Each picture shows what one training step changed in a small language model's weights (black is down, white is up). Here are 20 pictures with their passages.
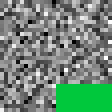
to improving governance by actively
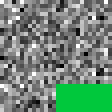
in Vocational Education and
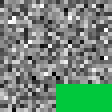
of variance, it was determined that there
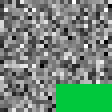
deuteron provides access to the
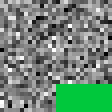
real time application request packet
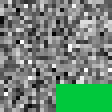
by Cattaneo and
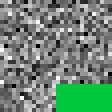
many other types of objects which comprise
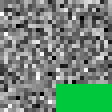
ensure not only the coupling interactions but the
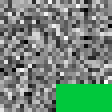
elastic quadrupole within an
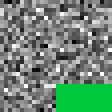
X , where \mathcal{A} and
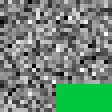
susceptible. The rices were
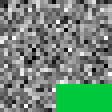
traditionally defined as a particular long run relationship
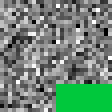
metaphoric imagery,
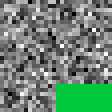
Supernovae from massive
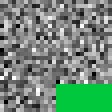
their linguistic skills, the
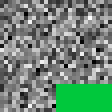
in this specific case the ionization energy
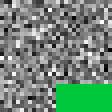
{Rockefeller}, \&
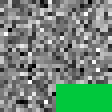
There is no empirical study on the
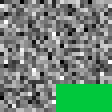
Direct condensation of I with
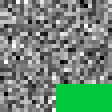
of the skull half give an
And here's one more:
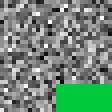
show, that since a "classical"
